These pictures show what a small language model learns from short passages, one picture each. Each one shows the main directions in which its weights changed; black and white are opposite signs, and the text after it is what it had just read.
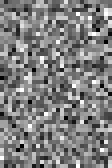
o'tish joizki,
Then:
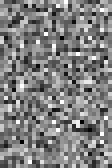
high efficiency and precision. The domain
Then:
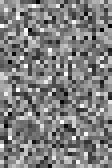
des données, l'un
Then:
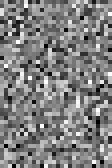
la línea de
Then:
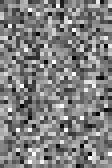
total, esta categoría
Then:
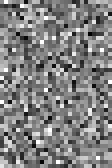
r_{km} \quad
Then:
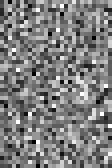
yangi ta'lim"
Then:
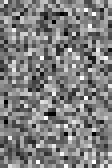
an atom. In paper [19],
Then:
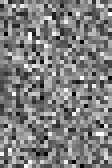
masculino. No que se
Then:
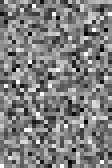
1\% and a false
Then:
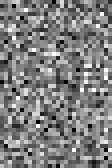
We observed this source with a total
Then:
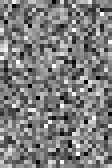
Transformation: A Case Study
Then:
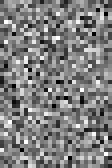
much smaller than the N density in all
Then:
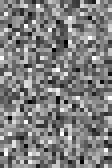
людини успішне
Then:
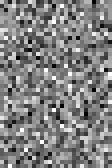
Alexander et al. 2003).
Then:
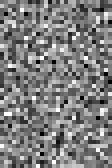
Nursing home placement
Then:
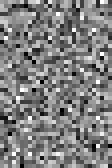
ellos, destaca por su
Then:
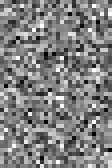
the following two-dimensional action \be
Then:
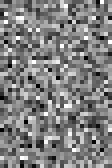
bola, Ota,
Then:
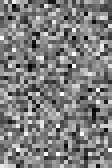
The XFEL interaction with the low
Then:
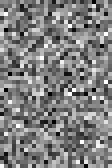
we admitted $t$
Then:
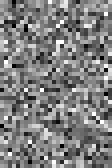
a single smaller junction
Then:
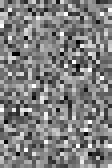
of two-mode Wigner
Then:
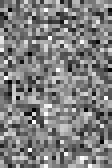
is included in the s-
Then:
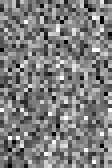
sollten also beherzt in die
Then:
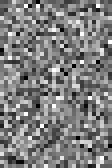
regions possess much higher propensity for
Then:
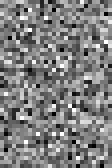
ciliary dyskinesia
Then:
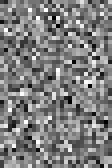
qual estabelece a sua
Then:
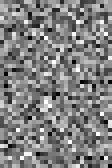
spectrum. As we know,
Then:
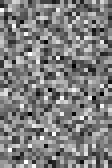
plane superposed on the
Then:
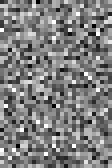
Phase Delay}
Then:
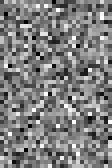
transmission of light with a desired
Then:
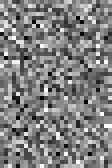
there must exists a peak in the
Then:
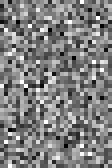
и относительная
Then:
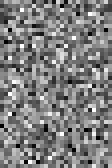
for the forthcoming generation of
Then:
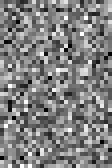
story of how quantum fluctuations become metric
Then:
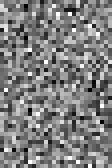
dos GEE na agenda
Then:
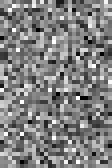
als vollständig
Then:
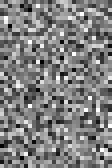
A. Georges, G.
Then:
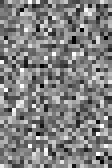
en la ciencia significa
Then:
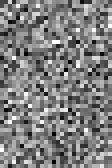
Kh.* Tsifrovaya
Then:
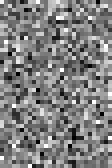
nonetheless, due to its
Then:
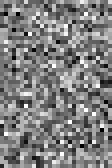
exploit their anatomic
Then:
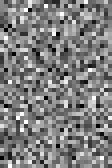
Fig. 1, surgía una
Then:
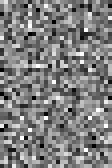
have been made to coalesce the
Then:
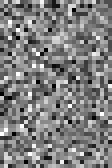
спонсором. Он
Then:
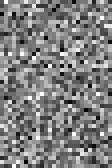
reckognized as the second
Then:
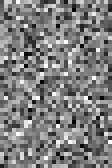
less than 0.5% of the
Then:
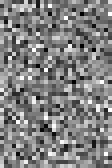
ser cruciales en momentos de
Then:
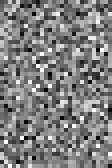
and $\mu \sim \epsilon
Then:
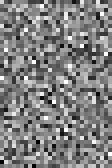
cualitativo sobre el uso de la
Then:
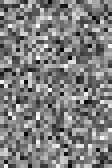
\gamma N} = \frac{
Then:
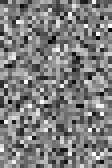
35). Todas as
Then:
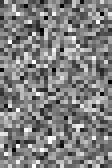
and $u$). At time
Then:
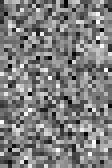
in the mean spectrum averaged over all
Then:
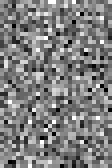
evolving feedback power recorded
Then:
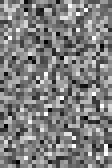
routines. Signal amplitudes
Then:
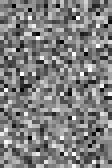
Türkiye ÖZET
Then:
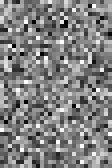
the momentum $-{\bf p}$) what
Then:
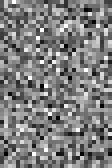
be an amplitude-dependent frequency shift and
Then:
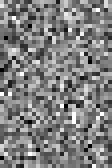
possible in AE calculations. We have
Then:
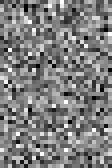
estrictamente de la configuración
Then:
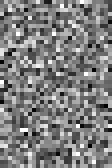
ETISH BILAN
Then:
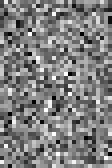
BMS approach), that is presented in
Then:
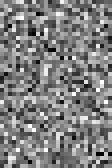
protocol-independent packet
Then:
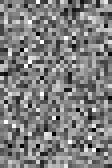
de una lista de problemas
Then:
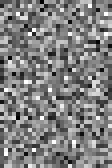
that it is determinable –
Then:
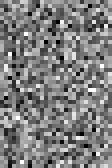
Economice, Universitatea
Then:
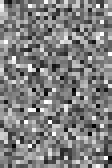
stars from the artificial star experiments.
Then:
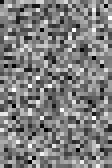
réflexion conceptuelle dans
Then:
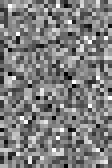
del racionalismo: a) el
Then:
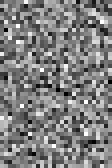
degan xulosaga
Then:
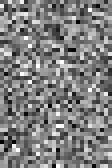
мг/кг та
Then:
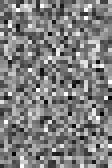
paquetes para su
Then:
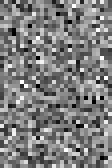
через річку.
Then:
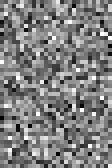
й приводи, щоб
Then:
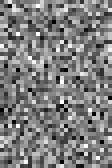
A., Mahmoudi,
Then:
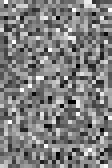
dan Belanja Modal).
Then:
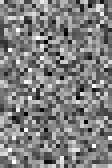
out attacks and its composable
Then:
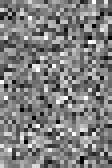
fifth power of the
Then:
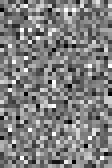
das políticas públicas para adaptação do
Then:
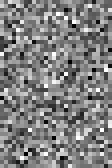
turli-tuman nutq
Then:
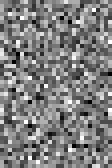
intellektual salohiyatini
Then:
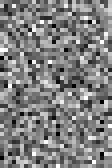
that users' level of interest at different
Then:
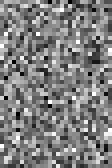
Chính phủ
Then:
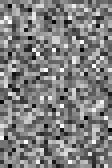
ФОП О. М.
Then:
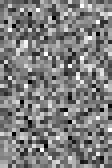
la pintura moderna en
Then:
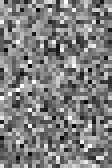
in the same way in the covariant
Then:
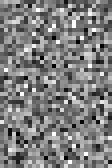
low frequencies and lead to an
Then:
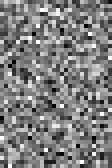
period. Although each storey has
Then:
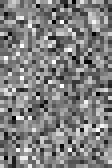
\ac{ACE} database
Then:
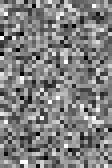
the anonymous referee
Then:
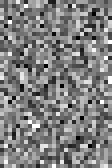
sug‘orish va
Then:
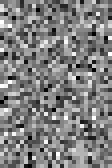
как только он
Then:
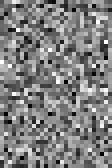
the reference solution with respect to which we
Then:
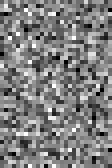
dashboard JSON
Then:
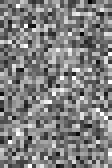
святі мощі,
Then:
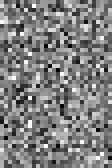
edades: Talleres
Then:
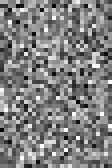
между деревьями
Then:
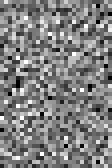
votre pratique de la
